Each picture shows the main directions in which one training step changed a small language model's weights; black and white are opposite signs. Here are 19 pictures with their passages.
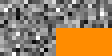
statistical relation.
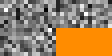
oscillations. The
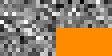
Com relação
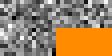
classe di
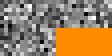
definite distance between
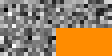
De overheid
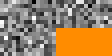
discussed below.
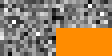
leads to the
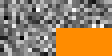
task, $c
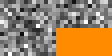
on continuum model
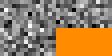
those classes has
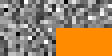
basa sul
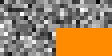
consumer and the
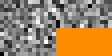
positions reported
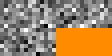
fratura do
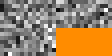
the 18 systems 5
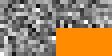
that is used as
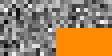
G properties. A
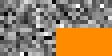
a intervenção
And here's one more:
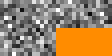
Aniq va
